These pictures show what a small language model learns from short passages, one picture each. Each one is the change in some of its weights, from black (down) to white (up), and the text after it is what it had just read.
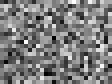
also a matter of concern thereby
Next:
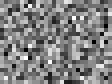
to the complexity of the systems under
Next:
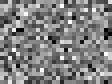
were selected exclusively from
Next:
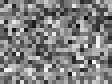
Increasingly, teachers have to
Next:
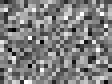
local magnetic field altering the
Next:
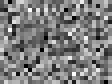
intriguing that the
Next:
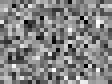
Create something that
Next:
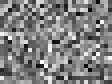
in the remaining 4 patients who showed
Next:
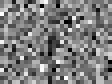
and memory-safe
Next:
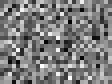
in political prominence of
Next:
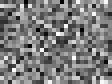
rate → very few
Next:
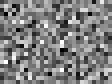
migration, we must enhance the
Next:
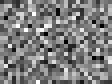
same trait in all lattice
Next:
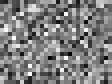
who is going to receive the
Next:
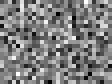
is because the firm can
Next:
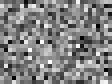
mode frequencies before introduction of the
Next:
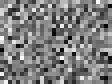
for progress. The aspiration
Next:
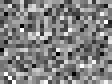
structures adequately. However, they
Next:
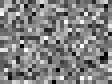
and $d$ denote the number
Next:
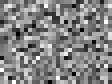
including the logarithmic
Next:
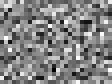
From this, a temperature profile over
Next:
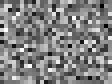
(1) the difficulty of
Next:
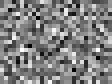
of entanglement, does it have
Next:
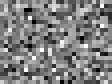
experiment, facilitate large-scale
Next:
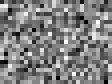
total currents on the
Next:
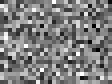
not smaller than 0.1. The
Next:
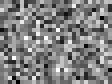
of vehicles and the current
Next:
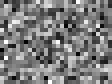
Theory} Chiral
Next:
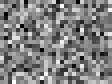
material parameters. But it becomes
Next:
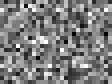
with a slight consumption of part
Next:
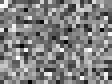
estimation necessarily creates blind
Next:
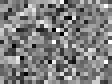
much larger fraction of tuple pairs
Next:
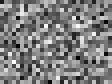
age vocational training.
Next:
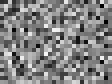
can be found in 60% in
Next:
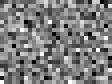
Hall response is observed with rather
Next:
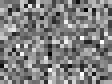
to the ending scene of the
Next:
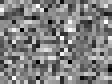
Induction Generator
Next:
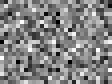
more the central rapidity region and are
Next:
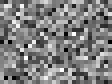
Leaves and *Garcinia
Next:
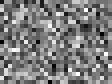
= fore wing, 7 =
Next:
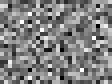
mean criterion mark of
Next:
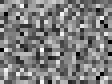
energy density in the source, together with
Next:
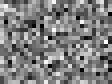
Studies show that fewer than
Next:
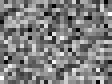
any two arbitrary frequencies
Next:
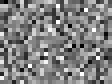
systematic review search of electronic
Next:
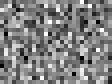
AND PREVIOUS
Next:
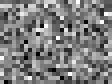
pulp necrosis, especially
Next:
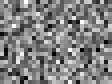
Pendidikan dan
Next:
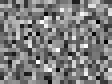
audience and helping to
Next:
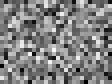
Under The Perfect
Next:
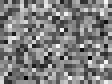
depends on the interaction between genetic
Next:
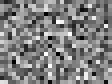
buffer field rings and
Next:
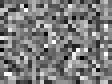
one obtains the equations of motion for
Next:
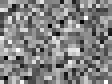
the dependence of the growth rate
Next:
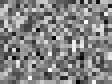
asbestos respectively. Results
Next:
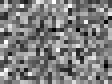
mass accretion rates. Also
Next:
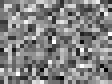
such that $d_i =
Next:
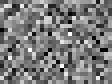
an impossible feat of only
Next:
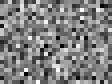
is "Connectivism and
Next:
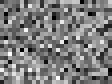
way is by competence approach to
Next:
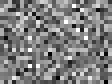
of Helsinki and the
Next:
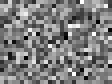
were determined to be key in the analysis
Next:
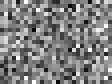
vfsolv (%) |
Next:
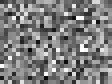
analysis of collisions at sea
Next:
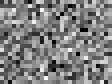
passive inclusions in
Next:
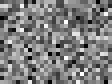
size increases in the same way for all
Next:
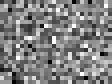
range of relevant physical mechanisms that could
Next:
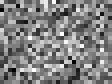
robust and sophisticated software
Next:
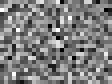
the detectability of short
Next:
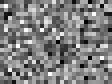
direct banks to pay higher
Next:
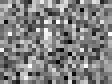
et al., NA49
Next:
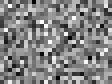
.05 level. The standard error
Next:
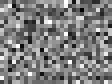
AC input along with decoded
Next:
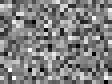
61, avenue de
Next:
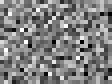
probabilities depend on couplings between an
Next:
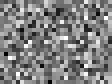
literacy means to researchers and the
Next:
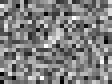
policies and use agreements.
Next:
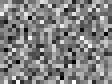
for tESA and ESA were
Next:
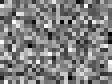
603 underlined.
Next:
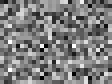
found a significant positive correlation between
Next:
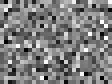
from our X-Shooter
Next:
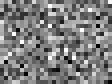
not enough for appropriate handling of
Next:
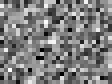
lens of the Health Belief
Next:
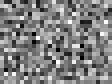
Skewn. &
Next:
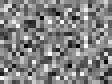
Next step is the calculation of
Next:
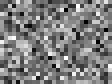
tight focusing of the
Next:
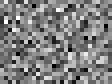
the standard of living of
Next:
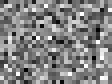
based on Brillouin
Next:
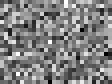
part by the National Natural Science
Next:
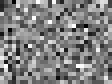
be alleviated by using
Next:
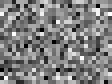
and compute the structural variable
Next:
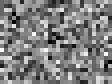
localization system knows the ray
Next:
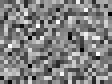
configurational entropy of mixing
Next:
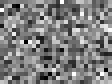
a major determinant of utilization
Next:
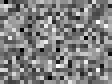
only external funding. In order to
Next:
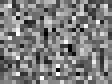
Its highly relativistic jets
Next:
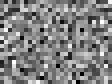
can be expressed in terms of the
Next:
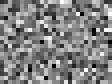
common outcome of the star formation process
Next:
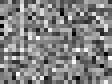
is not the only possible outcome.
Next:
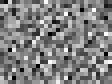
have discussed the present model in detail.
